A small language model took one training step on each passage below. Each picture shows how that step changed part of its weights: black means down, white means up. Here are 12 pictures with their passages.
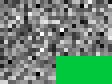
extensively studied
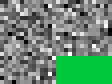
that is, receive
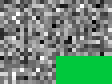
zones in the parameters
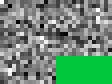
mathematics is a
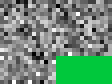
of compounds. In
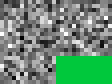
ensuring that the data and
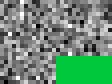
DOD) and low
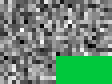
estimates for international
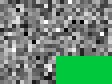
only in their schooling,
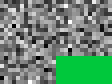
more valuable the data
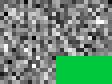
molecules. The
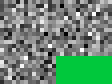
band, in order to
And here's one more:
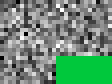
future for growth. We
